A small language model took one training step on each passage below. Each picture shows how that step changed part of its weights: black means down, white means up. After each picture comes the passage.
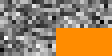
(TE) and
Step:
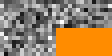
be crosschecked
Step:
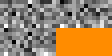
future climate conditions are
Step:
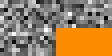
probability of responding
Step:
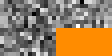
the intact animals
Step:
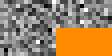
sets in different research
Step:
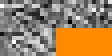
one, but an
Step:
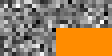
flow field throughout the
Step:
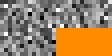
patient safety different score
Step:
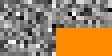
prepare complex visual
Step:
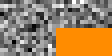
changes & controlling
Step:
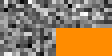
D insufficient
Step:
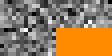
the norm - white
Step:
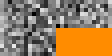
the current state of
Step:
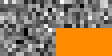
Abstract This paper
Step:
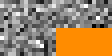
benefit. According to
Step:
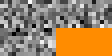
future development of
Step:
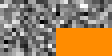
give it significance to
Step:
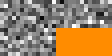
two groups during various
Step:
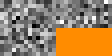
plotted against
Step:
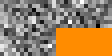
matters is their
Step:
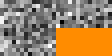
elements is given by
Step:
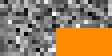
Bank fixed
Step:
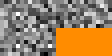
then used as a
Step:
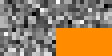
the role of nursing
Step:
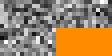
is this one of
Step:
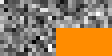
(d) the
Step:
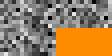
publication page views,
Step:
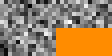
will arrange a time
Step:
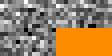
and control groups.
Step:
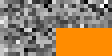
oral history project with
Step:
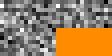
is worthy to
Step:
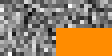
with the increasing concentration
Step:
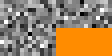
performed data analysis and
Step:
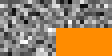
private property may increase
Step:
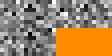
research area, contribution
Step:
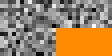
prospective customer
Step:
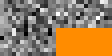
the establishment and
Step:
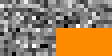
and arrive
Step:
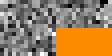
The aim of this
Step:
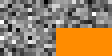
second project year together
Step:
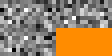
sources", Center
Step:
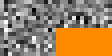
process produced better quality
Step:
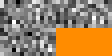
by Tier in
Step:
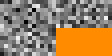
maintenance in the country
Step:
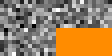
Reactants for
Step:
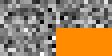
are talking about
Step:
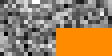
The RAC is
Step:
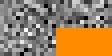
very radical explanation
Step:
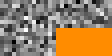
A skewness
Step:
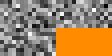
at risk for the
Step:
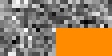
of partitions
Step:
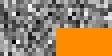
setting is extremely
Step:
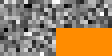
The periodontal
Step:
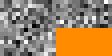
plotted as isolated
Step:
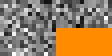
wide range of the
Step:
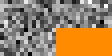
such as a
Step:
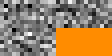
Front in
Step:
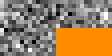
illustrates that the
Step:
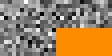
mitigation. It
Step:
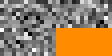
circle or a
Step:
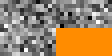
have turned the
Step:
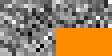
ladies also
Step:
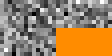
the most often associated
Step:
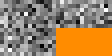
design calculations can be
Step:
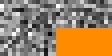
and for predicting
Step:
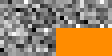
as use of
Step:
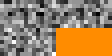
they are controlled for
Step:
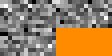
skills and students'
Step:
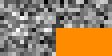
Paper Development of
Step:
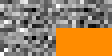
and characteristics of the
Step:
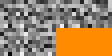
decisions managers make about
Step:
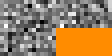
develop a knowledge base
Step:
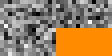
often spanning multiple
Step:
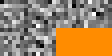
attitudes to children's
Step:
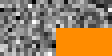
which makes your learning
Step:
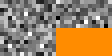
anomalous data was
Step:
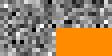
high-quality materials
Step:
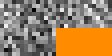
question should be
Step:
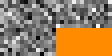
In which, the
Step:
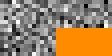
from Global Carbon
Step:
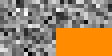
Ter is
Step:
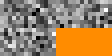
the models do not
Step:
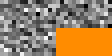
Iran ✉
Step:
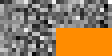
in place, we
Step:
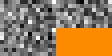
century, undertaken at
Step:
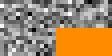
less than before.
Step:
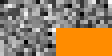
- Shattered
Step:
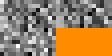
the modulated
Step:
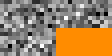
are quite common and
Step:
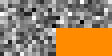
There are two methods
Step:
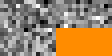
a high negative impact
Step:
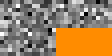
between vehicles and
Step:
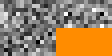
is opposed because
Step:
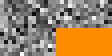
the results of
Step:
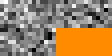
spent using these
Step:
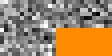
metabolic products).
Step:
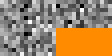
\quad Y =
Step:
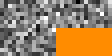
ALD growth
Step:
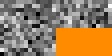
does not contain any
